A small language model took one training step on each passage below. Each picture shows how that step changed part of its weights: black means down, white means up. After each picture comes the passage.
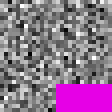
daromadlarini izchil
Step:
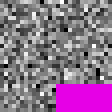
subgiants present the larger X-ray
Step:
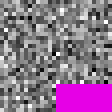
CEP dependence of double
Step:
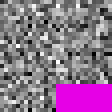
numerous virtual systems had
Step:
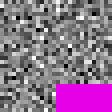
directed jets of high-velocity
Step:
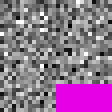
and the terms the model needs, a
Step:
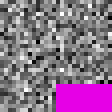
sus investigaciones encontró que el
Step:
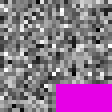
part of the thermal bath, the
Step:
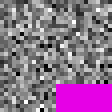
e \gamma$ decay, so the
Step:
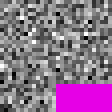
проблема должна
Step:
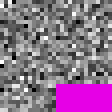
North America*.
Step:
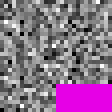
{P1} \right)$ is a
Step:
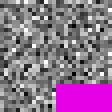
shows that an attempt to evaluate
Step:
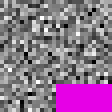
ya da model şiir ile
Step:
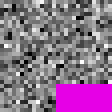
Oficinas Práticas
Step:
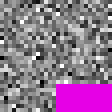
the theoretical estimation of
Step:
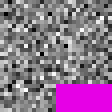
tavoitteena onkin
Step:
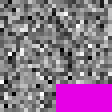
and all motions that in some way are
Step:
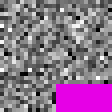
Different $M$ priors
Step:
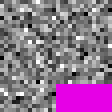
kiritgan, demokratik
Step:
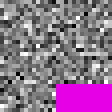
oziqlantirish ratsionini
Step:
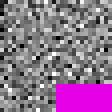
we know that nonzero
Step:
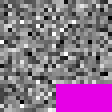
significa etimologicamente boa
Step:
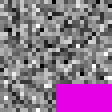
doimiy ravishda amal
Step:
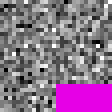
the same as above. An enhanced
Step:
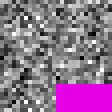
país. Las universidades de
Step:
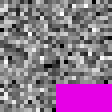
earlier stage. In
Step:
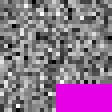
“La lucha de la arena
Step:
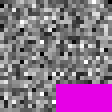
from the two observatories, we
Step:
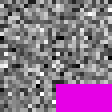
вимагає нових
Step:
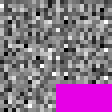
таъсирга бўлган
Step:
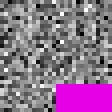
et en cas de prévision
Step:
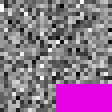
ratio (which is treated as a
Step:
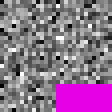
distribution of the RR Lyrae
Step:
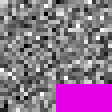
at these temperatures both chiral
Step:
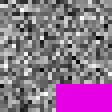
colour of the above presented fits.
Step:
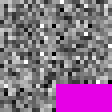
PUSTAKA -
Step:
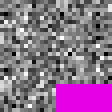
the code should not be too
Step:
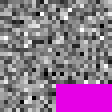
us a gradation of risk
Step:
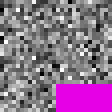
создано Управление по
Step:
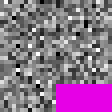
себя скованно,
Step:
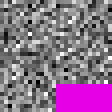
entender la necesidad de
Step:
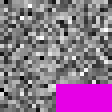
ma‘lumotlari asosida
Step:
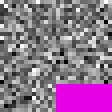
e'tibor beradi
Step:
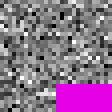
pore. In the following works,
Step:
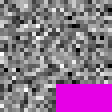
borishi, albatta,
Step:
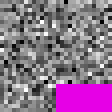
con modificaciones, mediante una
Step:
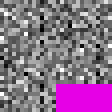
pour faciliter le changement dans le
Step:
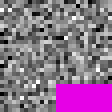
the most basic loop correction
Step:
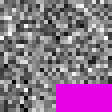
rivojlanish darajasiga
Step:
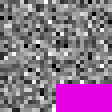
ano de 2017. Gráfico
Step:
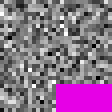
precision $\epsilon$ satisfies
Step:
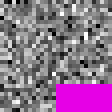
The wave kinetic equation associated with this
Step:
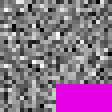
viscosity, which is much less system
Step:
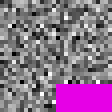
goes further to a similar orbital
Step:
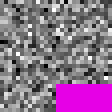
manfaatlarni himoya
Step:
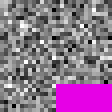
e que se mantém em
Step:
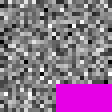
& $l$ & Photon mean
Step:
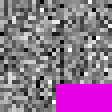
За вариант со
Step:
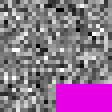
e árvores plantadas
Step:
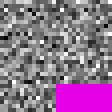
expected, the extraction efficiency
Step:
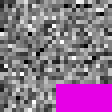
on the right by an arbitrary
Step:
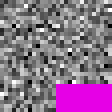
sur la planète, touchant
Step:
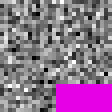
Information Processing Theory
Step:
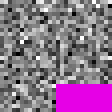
de avaliar” a
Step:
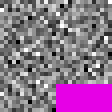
o’rgata oladiganlarini
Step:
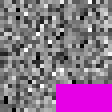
все още представлява
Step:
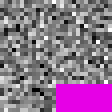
Tratado de Cooperación
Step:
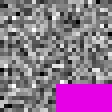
gedung di sepanjang
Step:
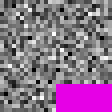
ergonomia de software para
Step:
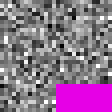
during the birth of the planets
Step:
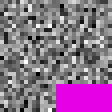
cabeza también
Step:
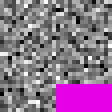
I was young, there did not exist
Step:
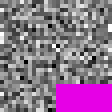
these amplitudes are known analytically in
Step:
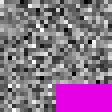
effects are neglected, the linearized
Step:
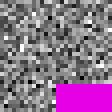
we present solutions to the following problems in
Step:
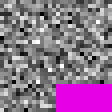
with gray dashed lines.
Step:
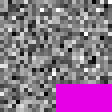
resulted from the effort of
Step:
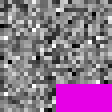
weight higher than in any of the ten
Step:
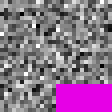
molecular scale. Scanning
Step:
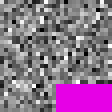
theoretical investigations, see {\it
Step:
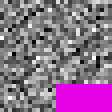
apa izvorăște
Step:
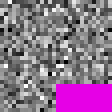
$\tau$ is exactly the
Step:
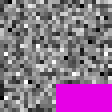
non-obstructive coronary
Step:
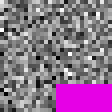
the main text}{167}
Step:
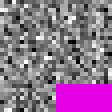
implikasi yang besar
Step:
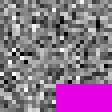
is more stable to convection, which
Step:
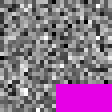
s}_i$ at each site corresponding
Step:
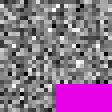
}else{ D = 6; col
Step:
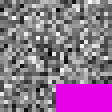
lepton violating parameters in
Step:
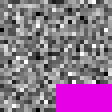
Network} Given a set
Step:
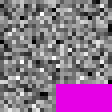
avanzado de la vía
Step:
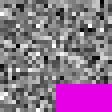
target sources. As they suggested
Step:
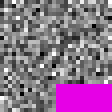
have a dedicated two photon
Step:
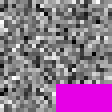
de uma análise focada
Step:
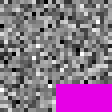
melalui penggunaan
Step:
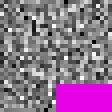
%for comment environment
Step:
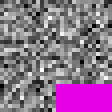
cliente. Através da
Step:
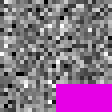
d'année académique
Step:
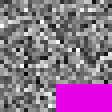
etish asosida ta'lim
